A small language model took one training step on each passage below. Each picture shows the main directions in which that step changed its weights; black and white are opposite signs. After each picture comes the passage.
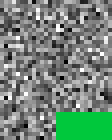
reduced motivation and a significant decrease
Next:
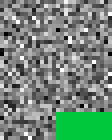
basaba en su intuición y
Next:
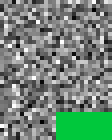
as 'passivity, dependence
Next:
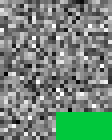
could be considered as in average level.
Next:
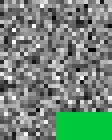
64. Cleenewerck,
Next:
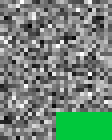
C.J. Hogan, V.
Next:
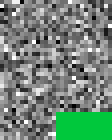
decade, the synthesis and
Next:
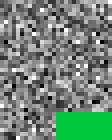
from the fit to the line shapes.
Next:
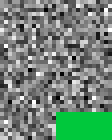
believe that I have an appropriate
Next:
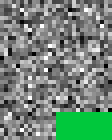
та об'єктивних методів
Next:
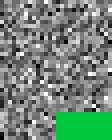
that enhance the penetration of
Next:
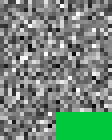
aged < 6 years at baseline
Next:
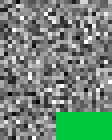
the calculate weight because the point to
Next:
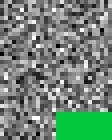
(iii) an intrinsic,
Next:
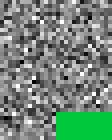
sections. For example, regarding
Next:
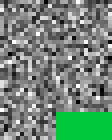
with the convergence tolerance of
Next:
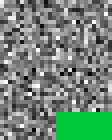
bo'ladi (piliklash va
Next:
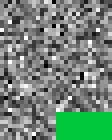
yoziladi. Keyin
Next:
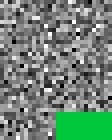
us and our brothers who are
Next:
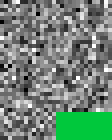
lactic acid bacteria,
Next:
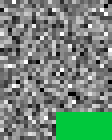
also been proven that the concentration of
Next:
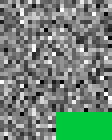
validated by the re-ranked result
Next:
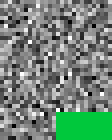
the implementation of contracts in
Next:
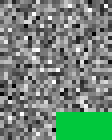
pdf of the received
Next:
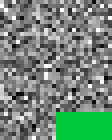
Og'zaki nutq
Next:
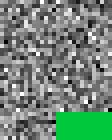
Figure~\ref{fig:fig4}. }
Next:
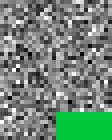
a bound dust cloud should be
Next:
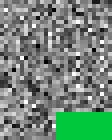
accurate classification.
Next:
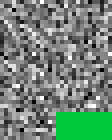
e.g., the Southern
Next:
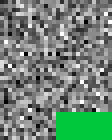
который имеет
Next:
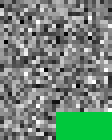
can be associated with increased performance
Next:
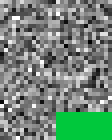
que no Brasil, desde meados do
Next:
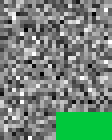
perkara yang telah
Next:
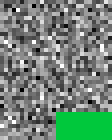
Forschungsdaten auch in
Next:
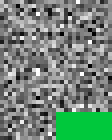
panjang badan normal
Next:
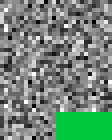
and the proper complex coefficient for the
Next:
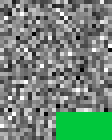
other structured and unstructured
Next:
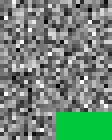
não se importa. Música
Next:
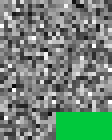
съ водою жидко
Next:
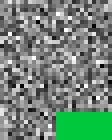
is also manifested by EDAX
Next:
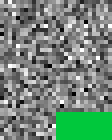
common in CRC (accounting
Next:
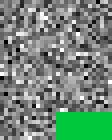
as to why the banks did not
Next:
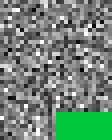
(ЦНС). Еще
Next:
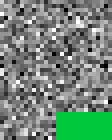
growth, rising standard of
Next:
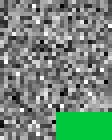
$\mathbf{x}\left( \alpha
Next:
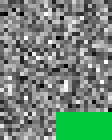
a mental attitude; - the
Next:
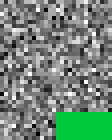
string $twxyz$ represents
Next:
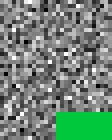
and obtain the quasiparticle
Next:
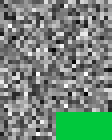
amaliy kuzatishlar
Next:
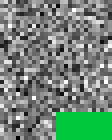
переходном этапе
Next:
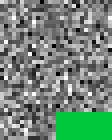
to zero crosslink density. 4
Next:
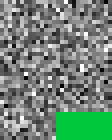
сформированы в
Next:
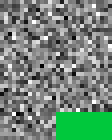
J. Carrère,
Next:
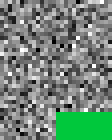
vector field on $(M,g)$ if
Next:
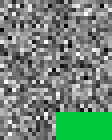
в цілому і він
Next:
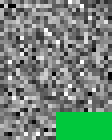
of equivalence classes with respect
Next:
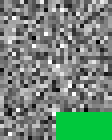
заставить поверить в
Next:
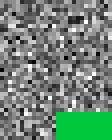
a photon at 2.00 PM.
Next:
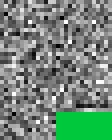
constant and natural frequency} For small
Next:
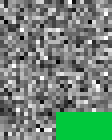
la buscaré y ab ella
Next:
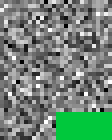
In live analytics, the video
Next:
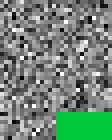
2 hours and 9.5%
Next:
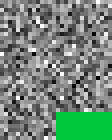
enables reprogramming by alternative
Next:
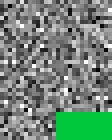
of the inclusive \ttbar\ cross
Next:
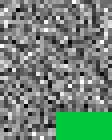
approach certain schemes have been
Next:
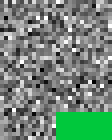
*In Other Words: A
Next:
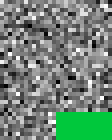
install sufficient capacity and
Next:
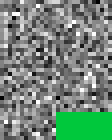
when low EW systems are excluded.
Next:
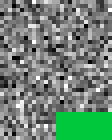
\end{eqnarray} {In Ref.
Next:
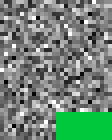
nanoprecipitation. The
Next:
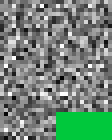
out to be on consumer sharing or
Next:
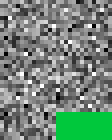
[5]. Амарант бир
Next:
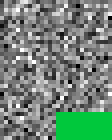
Mataram. *Jurnal
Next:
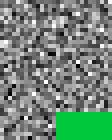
designer can create scenarios with
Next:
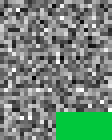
ijtimoiy muloqot
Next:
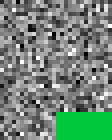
have analysed the most appropriate
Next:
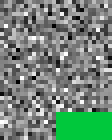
shown in Figure 5. It must be
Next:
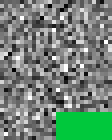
based on symmetry, anomaly
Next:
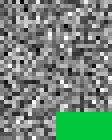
and logical unit, shifting and
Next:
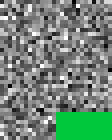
Fading channel using the Clarke
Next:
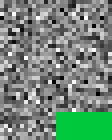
at layer 3, whereas end
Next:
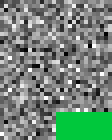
temperatures during the ratoon
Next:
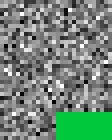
weather. By moving the
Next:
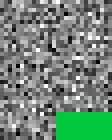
yurtlari uchun o'quv
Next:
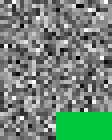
If (10) does not hold,
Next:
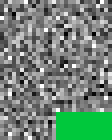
into CFRP layer with the
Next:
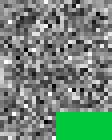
UEs. Examples of the
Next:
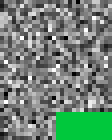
Ma‘lumki, inson
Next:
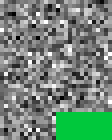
a eficiência contra o
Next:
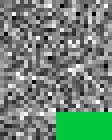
decorrente do fluxo
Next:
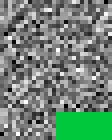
Synergy Grants (Grant
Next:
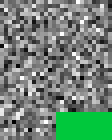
olis masofadan turib
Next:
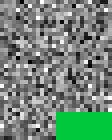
because of the so called double
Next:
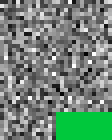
розвиток рослин
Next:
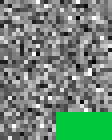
Oq kallalik qora
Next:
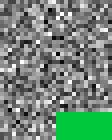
low voltage oxygen does not
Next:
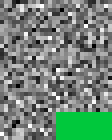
c c } basin & $N$ &
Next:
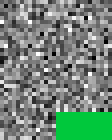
will decrease genetic differentiation of
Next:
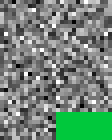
ijodiy salohiyatini
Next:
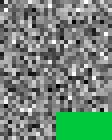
brought support for Python
